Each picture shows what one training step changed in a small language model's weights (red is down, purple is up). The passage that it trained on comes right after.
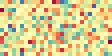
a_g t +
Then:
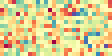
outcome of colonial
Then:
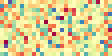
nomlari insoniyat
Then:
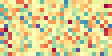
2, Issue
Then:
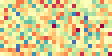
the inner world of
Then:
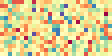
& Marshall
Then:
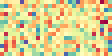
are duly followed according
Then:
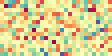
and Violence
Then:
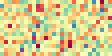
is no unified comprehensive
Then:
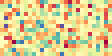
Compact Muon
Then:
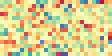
sendo carregados
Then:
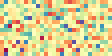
to alloys
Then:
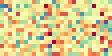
Château de
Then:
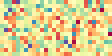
e se refaz
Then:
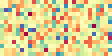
SNR that
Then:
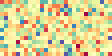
Es una bonificación
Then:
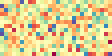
the network, which is
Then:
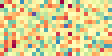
is most often found on
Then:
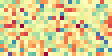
в себя
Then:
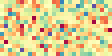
hidden discovery
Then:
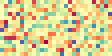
to some abstract rules
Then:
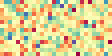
not clear which god
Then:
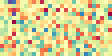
consent. One very
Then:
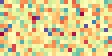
real-world data
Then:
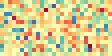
the material model.
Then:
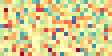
the problems faced by
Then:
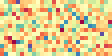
transition⁶. In order
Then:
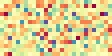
denen einige
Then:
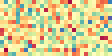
of the patients was
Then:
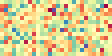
e a qualidade
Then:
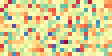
of age or younger
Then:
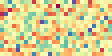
the Soviet
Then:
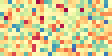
the Partition and
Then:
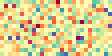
this integral can be
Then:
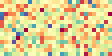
study therefore identified criteria for
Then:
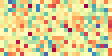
tasida ichaklar
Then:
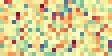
Mazkur maqolada
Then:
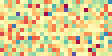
plenamente en las
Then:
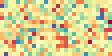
beam Machine
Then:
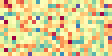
individuals an accepted
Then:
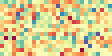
one of them.
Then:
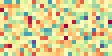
in Magnetic
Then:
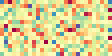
Author WKN
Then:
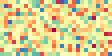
citação, o
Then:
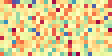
ta'mirlash va
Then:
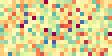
в жизни
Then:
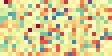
doped LAM
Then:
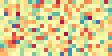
project was guaranteed
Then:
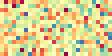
raisons de clarté
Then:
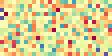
and kinetic
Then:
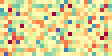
you might not be familiar
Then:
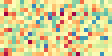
Where D is the
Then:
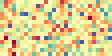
and Islam religion were
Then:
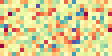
novel CFRP
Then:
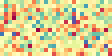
is the level of
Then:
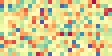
A (risk
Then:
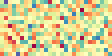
historical shadow
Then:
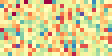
are obtained from the
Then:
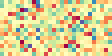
while some negatively in
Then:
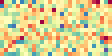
article discusses the importance
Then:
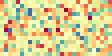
framework of the references
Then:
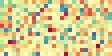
maqsadida bir qator
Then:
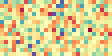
in experimental group.
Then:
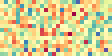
of the plants is very
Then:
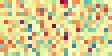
versión pro-
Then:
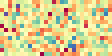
influencing the formation
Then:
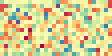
but in fact the way
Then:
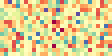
equitable outcomes for nature
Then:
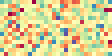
як сфера
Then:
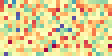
natijasida hosil
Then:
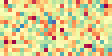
EDX analysis
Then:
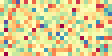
smooth movement
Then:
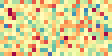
production and processing of
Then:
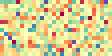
to the SPNA
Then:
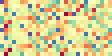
WW World
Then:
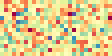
produced according to research
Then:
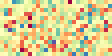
La mayor legitimidad
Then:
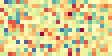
expression levels of the selected
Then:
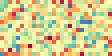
that the results of
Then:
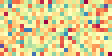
recycled materials
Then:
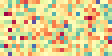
a single vision and
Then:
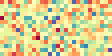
number of patients and as
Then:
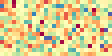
DNAzymes without
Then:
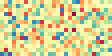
for this fact is that
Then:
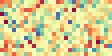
Fertirrigation with
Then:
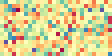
obrazlar orqali
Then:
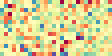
To achieve this goal,
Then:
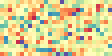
been detected in this
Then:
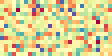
(mostly from
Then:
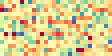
the economic entity
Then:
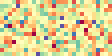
orqali namoyon
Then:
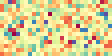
au facilitățile
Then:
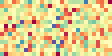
impact on organizational climate
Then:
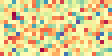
from our findings indicated that
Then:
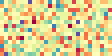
explained how informational
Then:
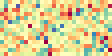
have been added through
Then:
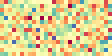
alimentaire et les
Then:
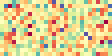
frente à lógica das
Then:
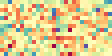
mohiyati va uni
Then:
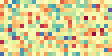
in an action plan for
